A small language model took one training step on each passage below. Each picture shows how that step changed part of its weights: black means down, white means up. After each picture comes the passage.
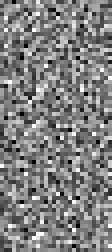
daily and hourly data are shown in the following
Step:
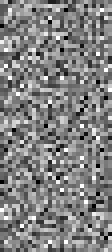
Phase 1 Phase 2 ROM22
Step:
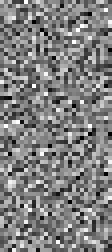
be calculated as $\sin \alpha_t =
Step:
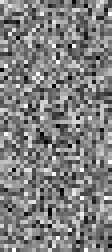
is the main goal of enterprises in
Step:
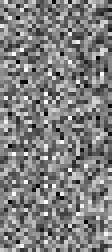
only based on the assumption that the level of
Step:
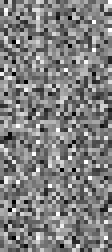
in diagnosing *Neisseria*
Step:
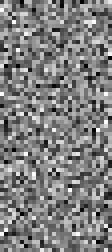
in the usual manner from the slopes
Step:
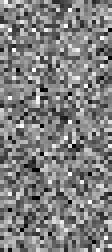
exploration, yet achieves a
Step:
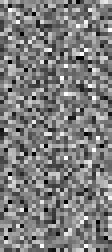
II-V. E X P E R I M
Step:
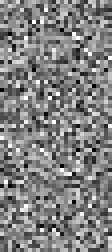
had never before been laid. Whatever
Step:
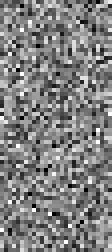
slits is a simple dynamical diffraction
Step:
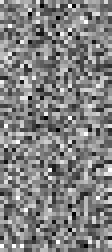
associate professor in the Department of
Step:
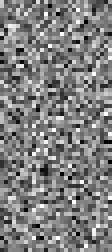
three cases considered in Fig.5 are shown in
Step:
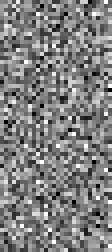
of scientific research, especially in ecological and evolutionary
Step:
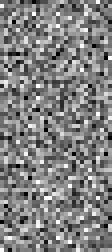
challenges though, especially in Colombia where at
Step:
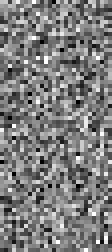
go up along with the average count of broken
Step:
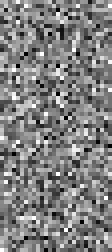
in Lugano intends to actively involve and
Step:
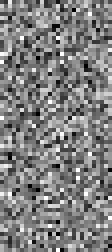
kings, therefore, may the kings protect
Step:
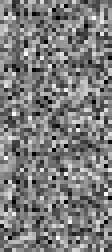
total quality management on the product quality performance of organizations
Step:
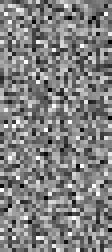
[3]. Sedentary behavior is an
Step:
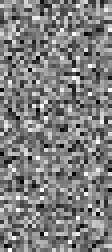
of these hybrids was comparable with that of
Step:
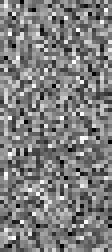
shows that the ligand undergoes chemical transformation
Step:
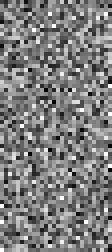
Using the method proposed in the book
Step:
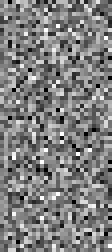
that given by equation (7), and this energy difference
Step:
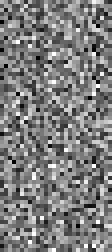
on DSC-60 associated with TA-60
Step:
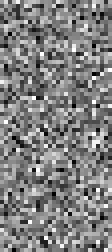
with Indonesian national character. The subject matter in
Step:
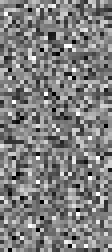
11} The choice of administration method often
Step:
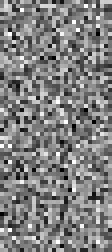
formic acid (78%) per ton
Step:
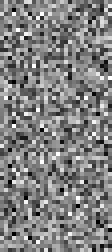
ones. Aluminium alloy arms
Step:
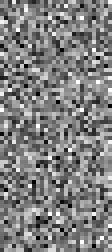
(i.e. consortium members,
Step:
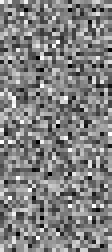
of modern technologies, particularly in agriculture. And
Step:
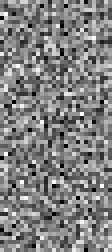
$Id(R)$ denotes the set
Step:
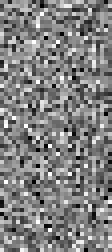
is the hugerisk factor for
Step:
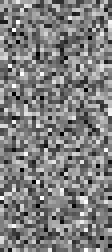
in the milk production and overall production of the
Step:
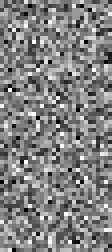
2) create a better and richer overview
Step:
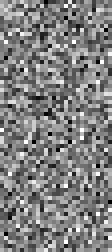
*OECD Journal on Budgeting*,
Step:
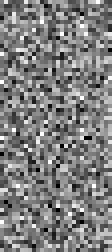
priori and one does obtain the full correct form.
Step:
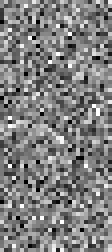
PS consistently exhibits the highest signal strength values
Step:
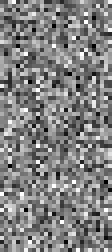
Oxford University Museum of Natural
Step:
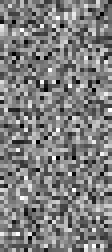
next section. The coding scheme developed for
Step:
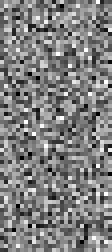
of materials: Catalyst preparation:
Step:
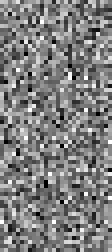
has a low Diagnostic yield of
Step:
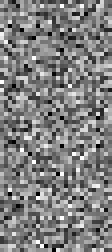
identify classes of samples with as little as three
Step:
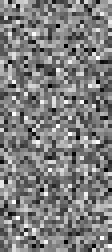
that hindered the unity and proper development of
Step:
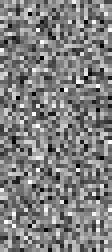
scattered light (noise) and
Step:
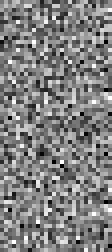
of the data. KC contributed to the analysis
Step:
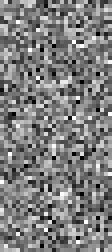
the importance of link analysis as a measure of academic
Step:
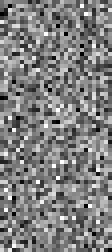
filling w. profile 1.1
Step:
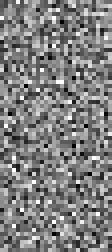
of slow fluctuation. Although the
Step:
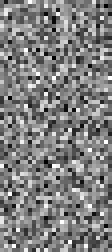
are able to send the corresponding signals
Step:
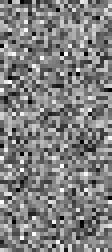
In spite of such odds against them
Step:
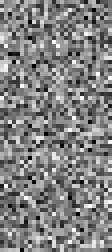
was performed for its most abundant size classes
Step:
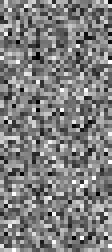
for farmers as well as for policy-makers
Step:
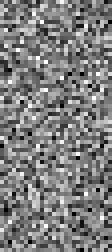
the same protocol from week 6.
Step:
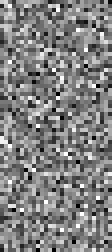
blade component assembly 4. Conclusion
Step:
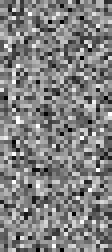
Dissolution apparatus by rotating
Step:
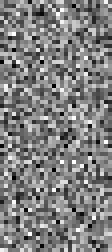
efficacy of YOLOv8 deep learning
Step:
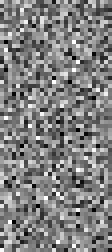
island grids to become independent from fossil
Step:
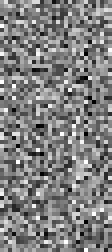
further insight on the impact of the steels
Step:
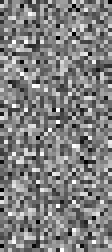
Лунис, Л.
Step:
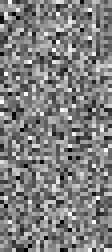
of gingival margin. Case
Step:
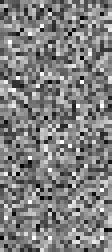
led to the further conclusion that Method II is
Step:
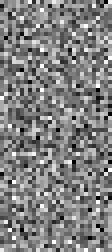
(Theorem 2); (iii) the
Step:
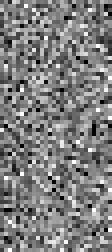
and [16] were tested against measurements obtained from
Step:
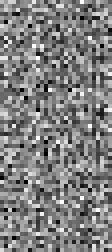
Vitrimers retain the structural integrity
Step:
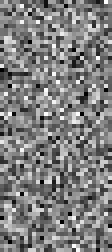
maize that is made up of amylose
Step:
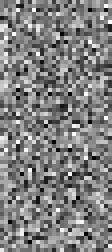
market models inevitably generates opportunities for
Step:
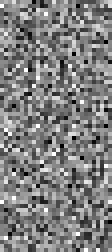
Testing of the Demonstrator
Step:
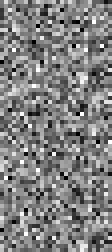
Reprint ed. Yadavaji
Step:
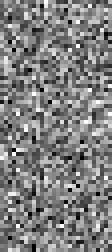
increase in the number of patents applied for, with
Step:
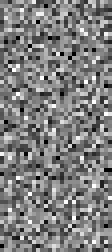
$\dot{\gamma}$ and power law parameters a ,
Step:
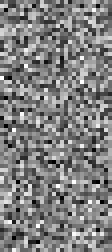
course delivery from distance with f2f to online
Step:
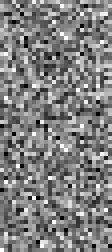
campaigns should take into consideration the
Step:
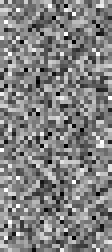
EXPERIENCE OF
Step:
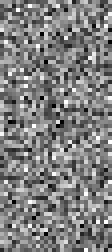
²Several datasets of the National
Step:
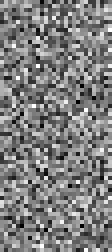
of data on the effect of this plant on
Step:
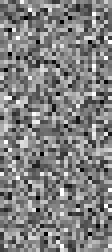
at Athens, Thursday 30 March
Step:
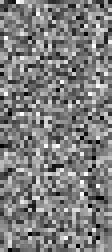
Please enter your organisation's name
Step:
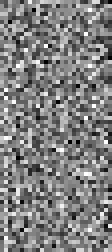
efficiency and rigorous documentation.
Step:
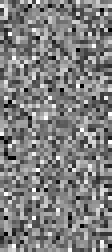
short-lived tree up to 80
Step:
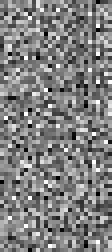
Abstract: Tourism refers to the
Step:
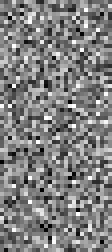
during previous years there was no facility of continuous
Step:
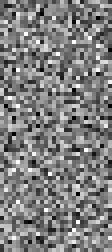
which is normal. Imaging studies carried in the form
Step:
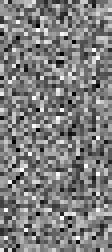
the CT indicated here with the brown
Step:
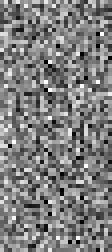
with low data density induces the development of the
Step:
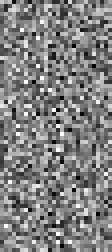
case 7:case _ 9 large large
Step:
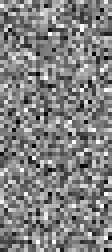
old patient smoker of tobacco and
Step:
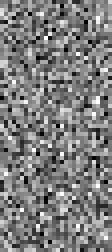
arithmetic progression.* Notice the
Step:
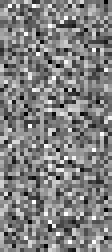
[13]. Another field involving citizens'
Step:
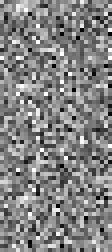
types 16 and 18 (Handisurya et
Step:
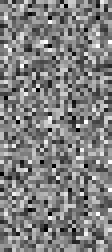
system, considering the role of nutrients
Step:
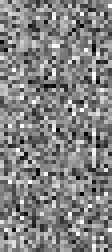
*Aspergillus niger*, b =
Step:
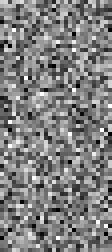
increasing size. The results are shown in Fig.
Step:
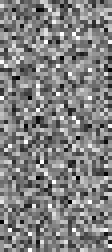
mental status examination, Wechsler
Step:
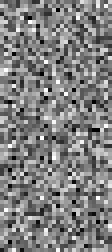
al., 2017). We know that early diagnosis of
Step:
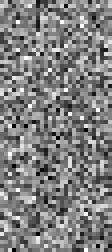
the fuzzy PID controller similar to
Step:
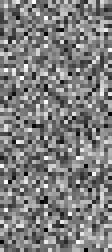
between the independent variables on the dependent variable
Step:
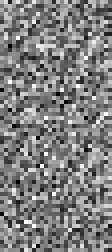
events organized, during which several collection activities were
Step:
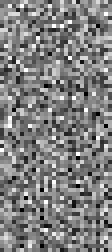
first cycle of chemotherapy
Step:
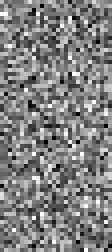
results can provide a good reference for the processor and
